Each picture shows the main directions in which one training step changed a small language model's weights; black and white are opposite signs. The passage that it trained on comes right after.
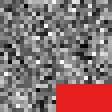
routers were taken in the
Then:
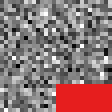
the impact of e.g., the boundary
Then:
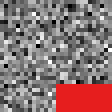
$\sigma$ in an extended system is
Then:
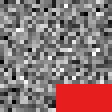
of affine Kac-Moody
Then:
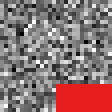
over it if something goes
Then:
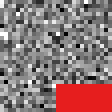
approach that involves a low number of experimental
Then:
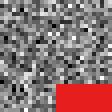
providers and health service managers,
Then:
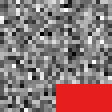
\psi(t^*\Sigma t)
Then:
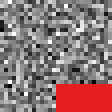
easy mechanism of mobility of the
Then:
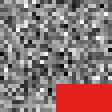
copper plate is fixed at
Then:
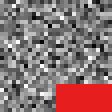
for early physics goals,
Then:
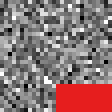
Conceptualization. **Oraia
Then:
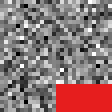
EPL, LPS and SPY
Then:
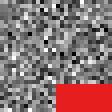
F) β Cep,
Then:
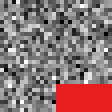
Language Learning (SLL)
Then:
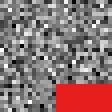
both never-treated
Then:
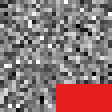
limiting case of $\alpha=0$
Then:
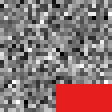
and usually correct.’ While
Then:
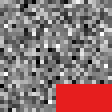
which can be used to practise both
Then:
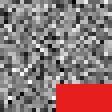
life, services and sustainability of rural
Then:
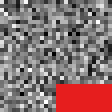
a finite projector has infinite range
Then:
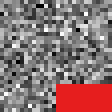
The significant inhibition of gastric
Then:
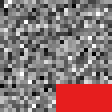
did not reach statistical significance,
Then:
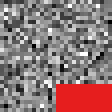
barium stars restricted to low
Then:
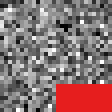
of giant Es, they do
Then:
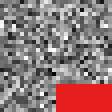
is more visually pleasant than
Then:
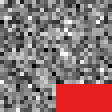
along one direction (say $y$)
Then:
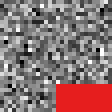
mass-metallicity relation changes
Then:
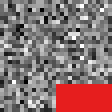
24 Periodic report date
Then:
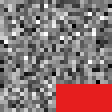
in practical frequency range. To simplify
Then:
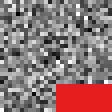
spontaneously broken for
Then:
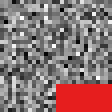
referential montages are used in
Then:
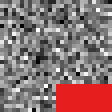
other employee. In addition, the entire monitoring
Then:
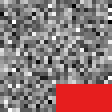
on Job Performance of
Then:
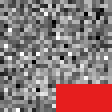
and sensors is optimized to ensure
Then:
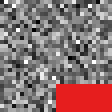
our derived masses with their masses from the
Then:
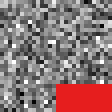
of the Tista River in
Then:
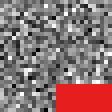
as \begin{eqnarray} \langle 0
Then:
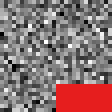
relationship between requirements management in SECO and
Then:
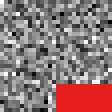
circuit breaker paper is very
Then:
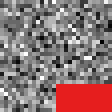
decreased. We make a final selection
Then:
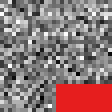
nomenclature, *nomen
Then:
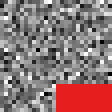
satellite surveys and
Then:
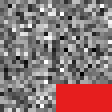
have stressed the role of serine
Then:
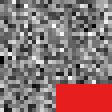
values (orange) indicate energy gain,
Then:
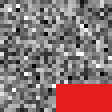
listed in Table 3. According to
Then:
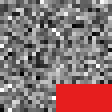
been done before. The value of
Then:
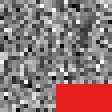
because there are 3 polarization final states. One
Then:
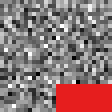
welding speed (m/s)
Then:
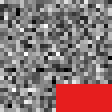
solution. Any rigorous
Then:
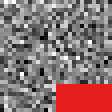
discrimnator of ESRGAN
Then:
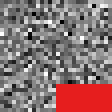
could be explained by trivial
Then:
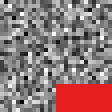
change have detected an important tendency
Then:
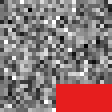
DISCUSSION Wind
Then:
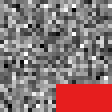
in undeformed one, which
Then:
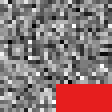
completion and carry out pivotal
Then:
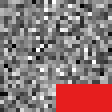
test functions. We observe that for small
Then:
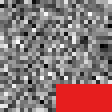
management, operation, and conservation
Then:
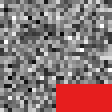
Status of the Respondents
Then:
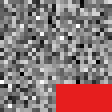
are identical. This is a
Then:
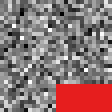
During the development of the system, the
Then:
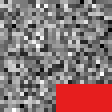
studies in this research area can be
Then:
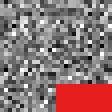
do you agree or disagree with
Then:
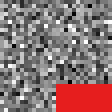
after a patch was applied to fix
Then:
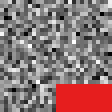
for polyfactorial,
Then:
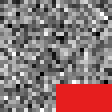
math, and other state accountability
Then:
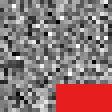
number with the denominator
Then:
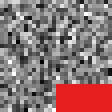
%For each replica separately,
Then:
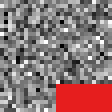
interpretation of HA as distinguished
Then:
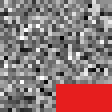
and (\ref{4}) one can assume
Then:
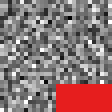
\frac{\delta \Omega}{\delta
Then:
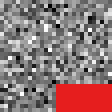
According to estimates by the World
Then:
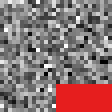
of the layer f_{RF} .
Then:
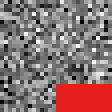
professions in the years to
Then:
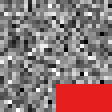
compute the components of the form
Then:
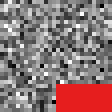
identical atoms in the
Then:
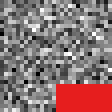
this method, I could encourage my
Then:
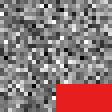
The total mass of water ice becomes
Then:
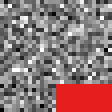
disagree, the mean model uncertainty
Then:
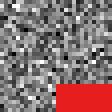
between some of them but the alternate is
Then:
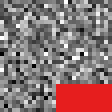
coding structure as shown in Fig.
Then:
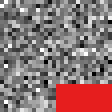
.The main aim is to provide the
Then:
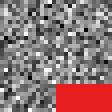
information. Notably, a
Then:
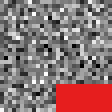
$\delta_c$ must have been greater
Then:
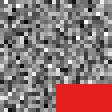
told you mò ñ
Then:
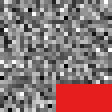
. Classically $x =
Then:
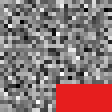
of the time dependent transmission.}%
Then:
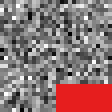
in the non-Markovian
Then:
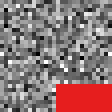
microvascular endothelial
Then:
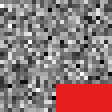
skills of workers who use the
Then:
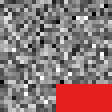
*verbalizer*) is often
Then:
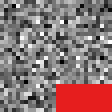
Resilience: Assessing
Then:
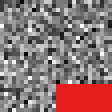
of their recommendations to show that you
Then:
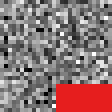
at zero pressure and temperature. If this is
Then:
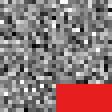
as the maximum $Z_{DR}$
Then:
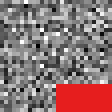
we expect the largest fragment
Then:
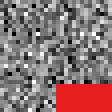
Average, for above (it is
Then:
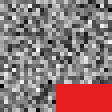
It is also important for other mechanical
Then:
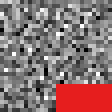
description when acting on $u$ and
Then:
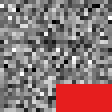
The second private key is kept
